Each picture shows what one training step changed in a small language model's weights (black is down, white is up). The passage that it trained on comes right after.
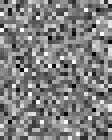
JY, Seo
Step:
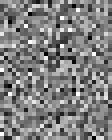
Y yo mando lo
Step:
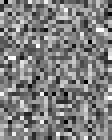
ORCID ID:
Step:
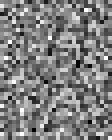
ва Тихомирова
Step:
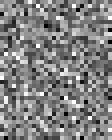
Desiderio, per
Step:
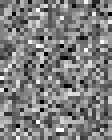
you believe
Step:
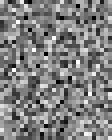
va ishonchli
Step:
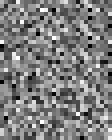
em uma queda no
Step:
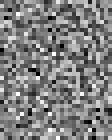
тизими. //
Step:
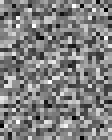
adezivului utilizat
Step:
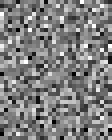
zu lukrieren.
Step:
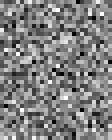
a serem usados no
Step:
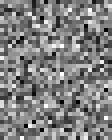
вектори педагогічної
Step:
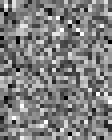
etishga tavsiya
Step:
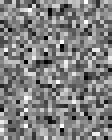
qo'mondon Rano
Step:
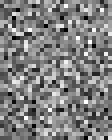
communication, preschool
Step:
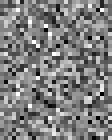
сулоласи) ҳам
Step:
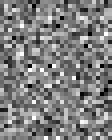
this research refers to the
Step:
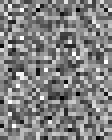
with the Regulatory
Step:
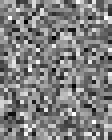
“Kalila va
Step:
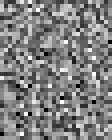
de los trabajadores.
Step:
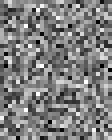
el concepto de unidad
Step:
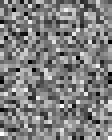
que as ações da Universidade não
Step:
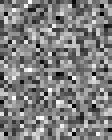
Самойлова Г.
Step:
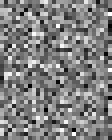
ANNOTATION In this
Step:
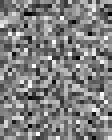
// Наступ. –
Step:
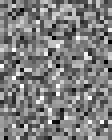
свідомості, а
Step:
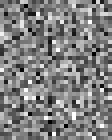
menggunakan kertas
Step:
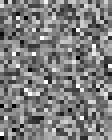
as formas de uso e
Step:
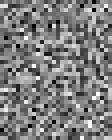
почти половину
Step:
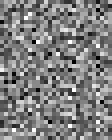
propósito mejorar las
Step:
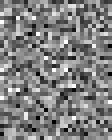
qilib bo‘lmaydi.
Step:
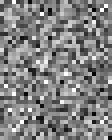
нерва - у 3
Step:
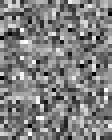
dars berayotgan pedagog uchun
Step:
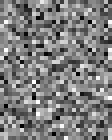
Tactical Training
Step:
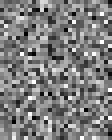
bestaan nog
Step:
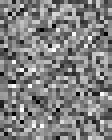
заключается в
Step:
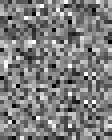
Spiritual and Moral
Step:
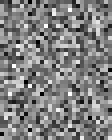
el marco del nuevo
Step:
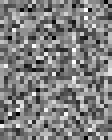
it assumes action
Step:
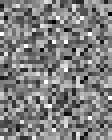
rioya qilish orqali esa
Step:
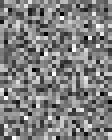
percepções e opiniões sobre
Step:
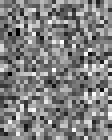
protection des données
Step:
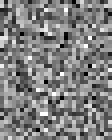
va Xokkaydo
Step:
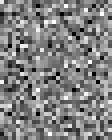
a scientific and analytical
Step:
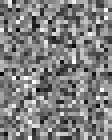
ABRIL DE
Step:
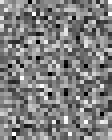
and resolutions of the
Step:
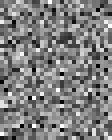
hecho de que no se
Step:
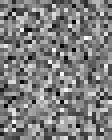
формирования языковой
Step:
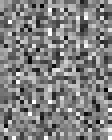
ao ar livre;
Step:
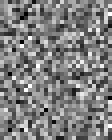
Die Wirkung von
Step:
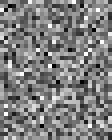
se apagaram, mesmo
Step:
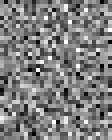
competence in students and
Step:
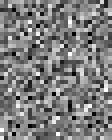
están interrelacionados entre
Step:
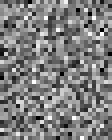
presents a la vall
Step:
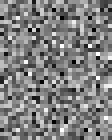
etc.³⁶ În
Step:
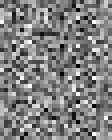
Grekova L.,
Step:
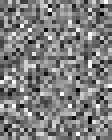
small business
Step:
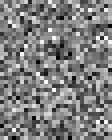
materiallardan foydalanish. 13.
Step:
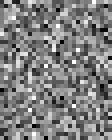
órteses, a
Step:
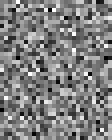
fama que dará,
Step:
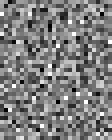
existe un avistamiento no
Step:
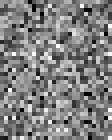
Стратегии развития
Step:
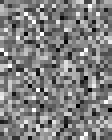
navbatida, ularning
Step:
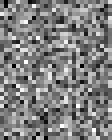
de Espanha, para
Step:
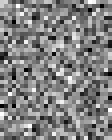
створення або розвиток
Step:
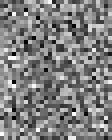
Основні дослідження
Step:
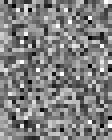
fungsi kerja
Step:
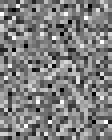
rechazaba la
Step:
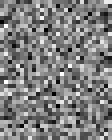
Das bedeutet,
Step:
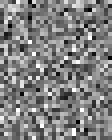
auront des effets
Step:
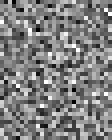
Monitoring**, in
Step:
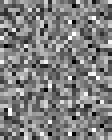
inserendosi sulla
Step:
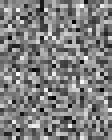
uma ocorrência na qual a
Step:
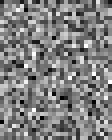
20 deceased
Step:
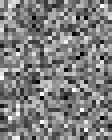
a la pobreza
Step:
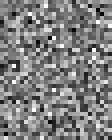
metabolitos se
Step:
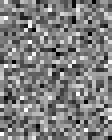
auch Blattabfall
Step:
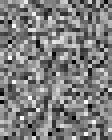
werden von Institutionen über
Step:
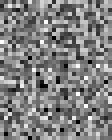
uchrash davrlari
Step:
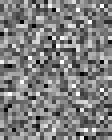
practice remains a
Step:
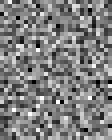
after surgery. The
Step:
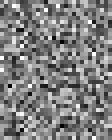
J. P. Davis
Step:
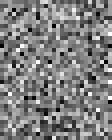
полезен студентам
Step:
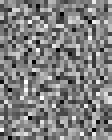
pedagoglardan yangi yondashuvlarni talab
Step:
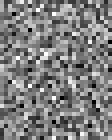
de trabajadores disponibles.
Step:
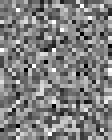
para combater as ações
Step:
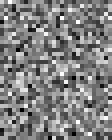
using cloud services
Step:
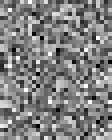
ni tashkil qilgan, bu
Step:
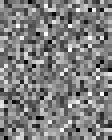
registro y control de
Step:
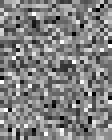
a una estancia en la
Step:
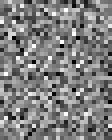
Desafios da inclusão
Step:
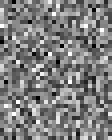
um equilíbrio
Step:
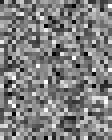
й розробка методів
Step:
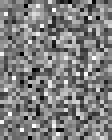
investigación. Los autores del estudio
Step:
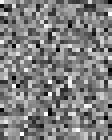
kirgan. Tillarni
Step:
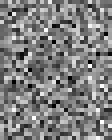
наук. Москва
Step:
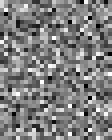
em várias vias
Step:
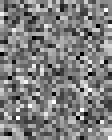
na realização do exame
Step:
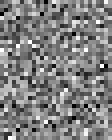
bog'liqlik darajasi
